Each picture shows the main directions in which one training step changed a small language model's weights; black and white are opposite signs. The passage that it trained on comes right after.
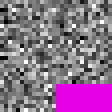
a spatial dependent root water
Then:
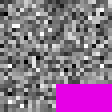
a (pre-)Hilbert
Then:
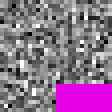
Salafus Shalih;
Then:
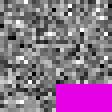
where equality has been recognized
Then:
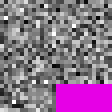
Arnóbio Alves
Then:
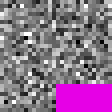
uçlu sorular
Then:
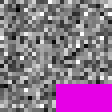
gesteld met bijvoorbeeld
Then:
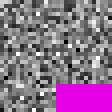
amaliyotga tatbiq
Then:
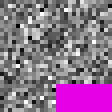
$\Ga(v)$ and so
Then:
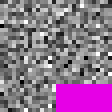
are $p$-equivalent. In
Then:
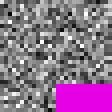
a countable complete orthonormal
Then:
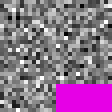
$\mathfrak{b}_\lambda^2 =
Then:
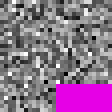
is included in the set of all
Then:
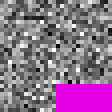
> R_g, \quad
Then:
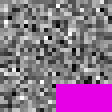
l'entreprise Il
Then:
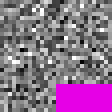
metrics (quasi-isometric
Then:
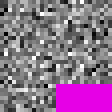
specific levels of statistical and
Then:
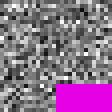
Mirsodikovich Islom
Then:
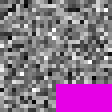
to $S^1$; the generator
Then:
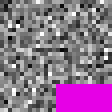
\mc H (\mc R^P
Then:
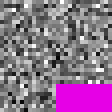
recover $x$, each agent
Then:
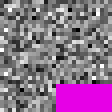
usullari, badiiy
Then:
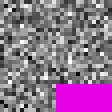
24 h, donde se observó
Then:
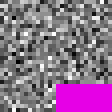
pelo art. 71,
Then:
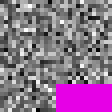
case of a perturbation of the
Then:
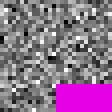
*Excel* sebagai
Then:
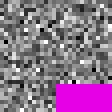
y humanización, es
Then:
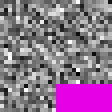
мови, традицій
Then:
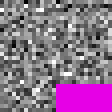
unique. The next proposition shows some
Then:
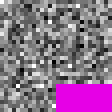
unreported injury with
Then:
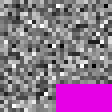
А. Шаталова
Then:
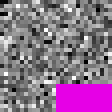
hayvonlarda umumiy
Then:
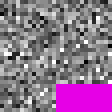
малые и средние
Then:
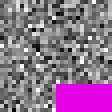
qilishga doir shakl va
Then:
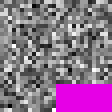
na příkladu
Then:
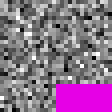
conhecimento mediano de
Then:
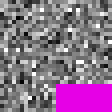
recurrence formula 1 and the
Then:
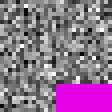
coefficients of our forms $u$.
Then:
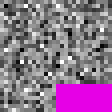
Urteils (§§
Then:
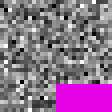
diagrams (2.6) and
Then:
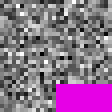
qo'yilgan eng muhim
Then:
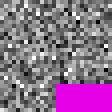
$t > n M$ the
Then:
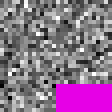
$x \in U.$ By setting
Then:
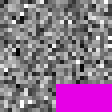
odnostroiv ta
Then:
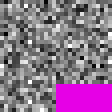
Lekin bularni amalga
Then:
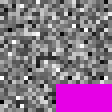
были обнаружены в
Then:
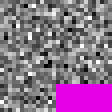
transeccional, retrospectivo
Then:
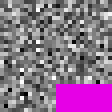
of $(f-1)$ and there exist
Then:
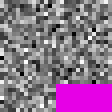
potrieb, plánovanie
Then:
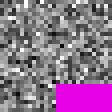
Sylvia Marder,
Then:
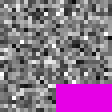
beri oradan o'tgan
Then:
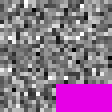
then $R_k$ does not have
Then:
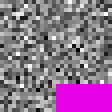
the previous section, here we consider a
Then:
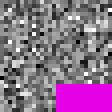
Eu faço um trabalho que
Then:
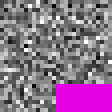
[1,m]$ and weight
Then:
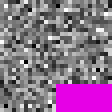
of the left branch, using standard
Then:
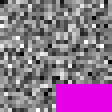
algebra a polynomial Cartan matrix (a
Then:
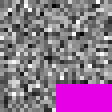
$ on $G$ such that $\mu
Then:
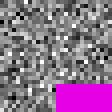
injective, hence an isomorphism. But
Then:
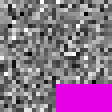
with respect to an additive character.
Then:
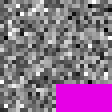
satu cabang ilmu
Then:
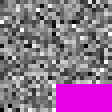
SANTOS, Myrian
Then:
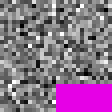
función modular de Klein)
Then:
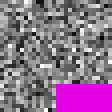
Moser normal form up to sufficiently
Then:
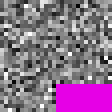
prática artística,
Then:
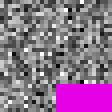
following expressions \begin{align*}
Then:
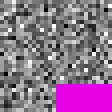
In this study, the element-wise
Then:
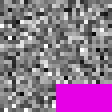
$\gamma \, \| W \circ K
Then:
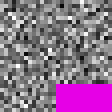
on the strengthening of the
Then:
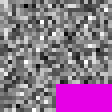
for individuell støtte
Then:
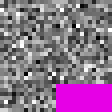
single carrier would help
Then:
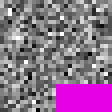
ABP. \vskip 3mm
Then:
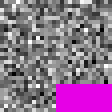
is provided by the ratio between
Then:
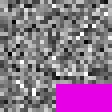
summand of $R$, we get
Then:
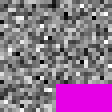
the $\lambda_i$'s are
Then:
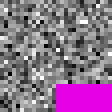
с большей части их
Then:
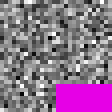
In particular $\xi$ is a unit vector
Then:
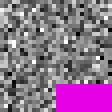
العلمي لجوجل
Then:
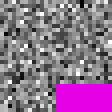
completely reducible.
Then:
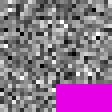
\smallskip \underbar{ \it
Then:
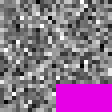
con quien Cela se
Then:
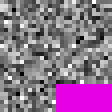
methodisch in die Irre
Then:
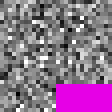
\item A system $U$ is
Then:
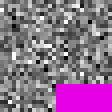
rayos. Nació de
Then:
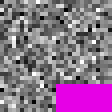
each and 256GB of memory
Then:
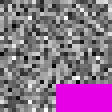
(2020). The possibilities of
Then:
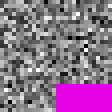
mondo sonoro dei
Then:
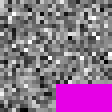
systems, based on the use of the
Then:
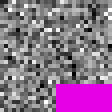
ovoz chiqarish,
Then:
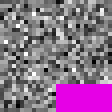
and Z. Nashed and L.
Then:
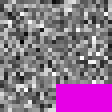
o'z qarashlarini
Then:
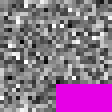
en estos último 10
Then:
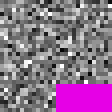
com rastreamento podem
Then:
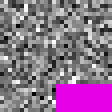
corporativo e governamental
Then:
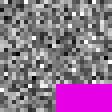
(دفتر امور
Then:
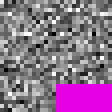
the risk of melanoma
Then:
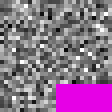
a basis of the root subspace $$
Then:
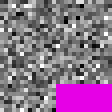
cylinders together by local
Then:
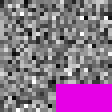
un daño para la labor
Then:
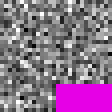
the gauge inequivalent flat
